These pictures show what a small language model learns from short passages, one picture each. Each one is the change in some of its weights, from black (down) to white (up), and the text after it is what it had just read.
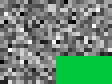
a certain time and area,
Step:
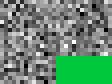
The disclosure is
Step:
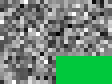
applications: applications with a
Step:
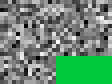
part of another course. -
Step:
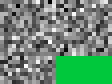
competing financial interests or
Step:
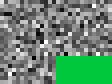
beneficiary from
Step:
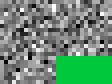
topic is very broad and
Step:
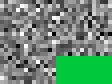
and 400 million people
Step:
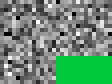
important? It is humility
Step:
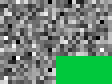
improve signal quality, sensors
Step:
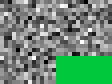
to remove protein from
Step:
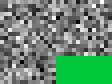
make people act like simple
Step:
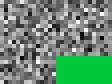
Athena HPC system
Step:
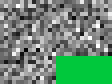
via the messaging layer
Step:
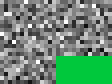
consumers, establishing
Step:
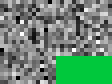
would not be possible without
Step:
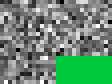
to ethics, trust,
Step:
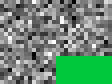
teachers frequently use technology,
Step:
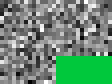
of the ways agents
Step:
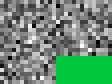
planning and supervision,
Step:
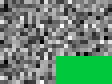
cases of COVID-19 in
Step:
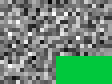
A case study on in situ
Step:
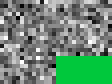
techniques for sharing insights without
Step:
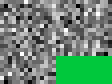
used plants to make
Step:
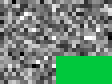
antenna for super
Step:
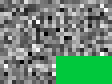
municipality -
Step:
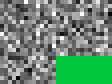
using localized versions of
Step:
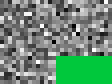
by government servant out of
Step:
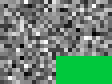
chemical reactions that ensure the
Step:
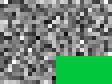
more than three abortions
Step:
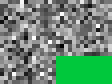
for the prototype
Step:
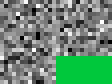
acid. Colourless
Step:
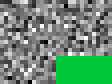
to decompose the
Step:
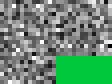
Common Ulcer.
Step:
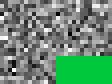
and believe that I
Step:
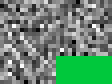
59 (not shown),
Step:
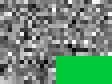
transcription accuracies
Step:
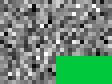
50 Robustness:
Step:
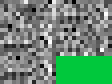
transportation and other forms of
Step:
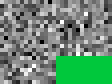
reflects the impact of
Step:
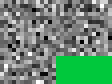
separated organic phase.
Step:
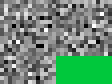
Mod. Phys.*
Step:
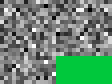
1. Getting
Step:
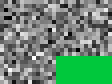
your opinion? 4.
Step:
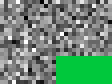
especially calcium. Study
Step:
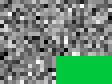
GPa, yield strength
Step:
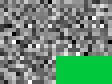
tourist groups often follow
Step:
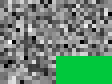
society, most commonly by
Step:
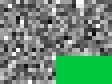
started in January
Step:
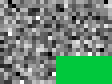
willingness to participate
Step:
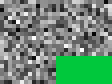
myocardial metabolic
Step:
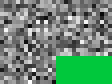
*Forecasting model
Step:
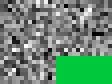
below showed that the total number
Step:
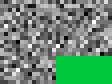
in the context of sustainable
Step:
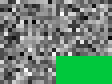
second order wave forces is
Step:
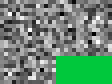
C and toxin was
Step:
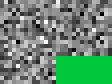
Dr. Nora
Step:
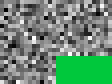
how users interact with
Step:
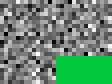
improve the practice of science communication
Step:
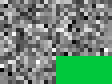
temperature bias is more common
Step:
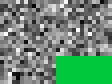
substance that is applied
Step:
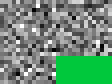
nearer to the
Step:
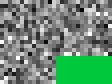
median and maximum values,
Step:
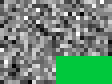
Matt Clancy,
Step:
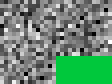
the training and testing datasets
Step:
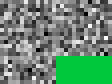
base stations provide continuous
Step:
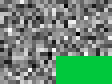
decision for surgery to
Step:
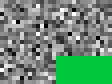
Kediri City
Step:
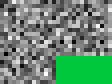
operations. The inverse
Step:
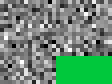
changed over time.
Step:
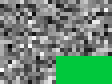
also thinking of some of my
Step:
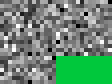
the benefits of soil quality and
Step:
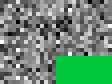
(F_p) and
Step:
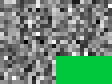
the pinnacle
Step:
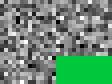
is to derive a comprehensive
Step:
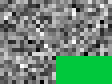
hormone receptor
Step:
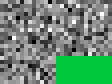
had not been used in similar
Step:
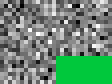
parameters for connecting a
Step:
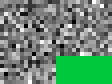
an urban scale, where local
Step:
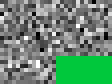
and incentives in India
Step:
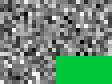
patients in this study were
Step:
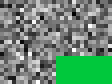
the reflector region is
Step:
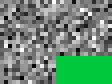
characteristics for appraising the
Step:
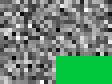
the thermal conductivity is
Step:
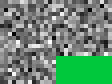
businesses themselves
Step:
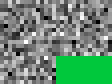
kinds were prepared by first
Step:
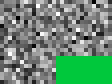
who are in the process of
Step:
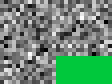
in Ukraine.
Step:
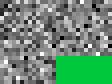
of paid spec -
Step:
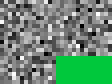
To the best of your knowledge
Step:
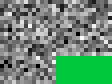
interface direct shear test
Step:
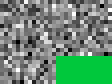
normal distribution values. The mean
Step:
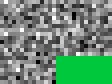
reported that various maternal
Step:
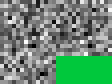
clusters. Find the
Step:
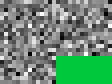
productivity. However, the
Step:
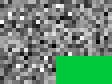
NOM removal,
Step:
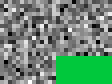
project. By maintaining only
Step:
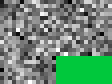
Table 1. APEX
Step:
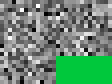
and wisdom while
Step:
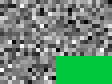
Lows and Their
